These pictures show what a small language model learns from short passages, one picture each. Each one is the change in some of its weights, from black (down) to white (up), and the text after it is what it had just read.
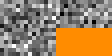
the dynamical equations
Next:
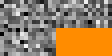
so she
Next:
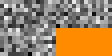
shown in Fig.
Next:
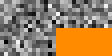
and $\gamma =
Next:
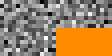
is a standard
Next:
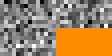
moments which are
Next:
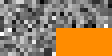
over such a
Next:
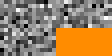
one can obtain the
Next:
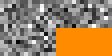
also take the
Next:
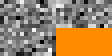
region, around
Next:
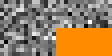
of four different type
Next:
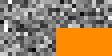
sent. The
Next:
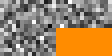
\theta +
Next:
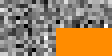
coupling. It is
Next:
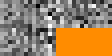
We will continue
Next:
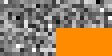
capture its value
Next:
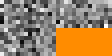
emission. The
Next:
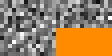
several of
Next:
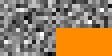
for observation of
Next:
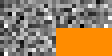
modulate the
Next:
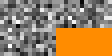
applied to
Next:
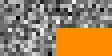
would then read
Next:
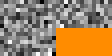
an example, the
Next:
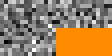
by $ \lambda
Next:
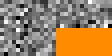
coupling, initially
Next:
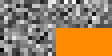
considered in the
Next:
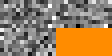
each event,
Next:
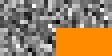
by the high energy
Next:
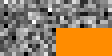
range ($U$
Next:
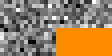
the generalized
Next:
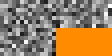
related constraints
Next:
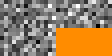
all of the
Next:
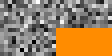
directly related
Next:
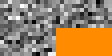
but also the
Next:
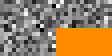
typically know
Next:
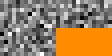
to direct her
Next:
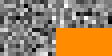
large photon
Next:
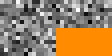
at hand.
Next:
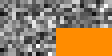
trained with
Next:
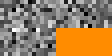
j \rangle}}
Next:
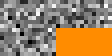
the graviton
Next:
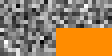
with particle decay
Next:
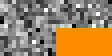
These limits were
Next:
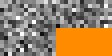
the base
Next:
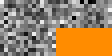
relatively small
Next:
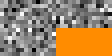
magnitude or
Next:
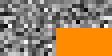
use a deep
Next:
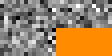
phase transition is
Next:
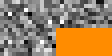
but when we are
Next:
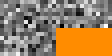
on an open
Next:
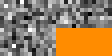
to single out
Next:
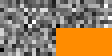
the Jordan
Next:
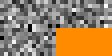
the formation of
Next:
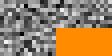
predictions for the
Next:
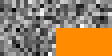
unitarity of
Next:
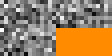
in the case of
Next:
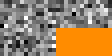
climate is
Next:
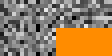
sum of two
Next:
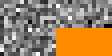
an important
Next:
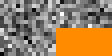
with continuous
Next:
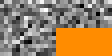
least for a
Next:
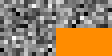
from the average
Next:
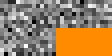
four times larger than
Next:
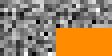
get the number
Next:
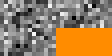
which could well
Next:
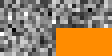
with a resolution
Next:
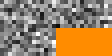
the last two
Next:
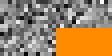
It is not
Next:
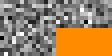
a function of the
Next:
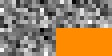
would expect it
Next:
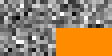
mostly associated with
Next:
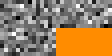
impact of the
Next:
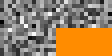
approximating the
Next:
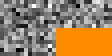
from the periodic
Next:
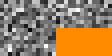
of a single
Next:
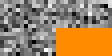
at small quark
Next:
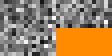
short path in
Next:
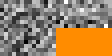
of each parameter.
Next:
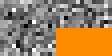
a certain
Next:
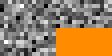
equation of motion
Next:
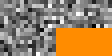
the support
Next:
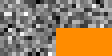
was first such approach
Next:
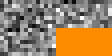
check the
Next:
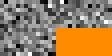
will already
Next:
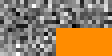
from better measurements
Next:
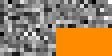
dark energy and
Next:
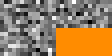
constant; then
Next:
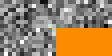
are possible.
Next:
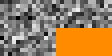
of the fund
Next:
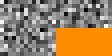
columns the
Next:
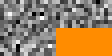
information not to
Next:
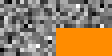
structure of the spectrum
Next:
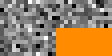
shows a true
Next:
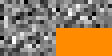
phase of the
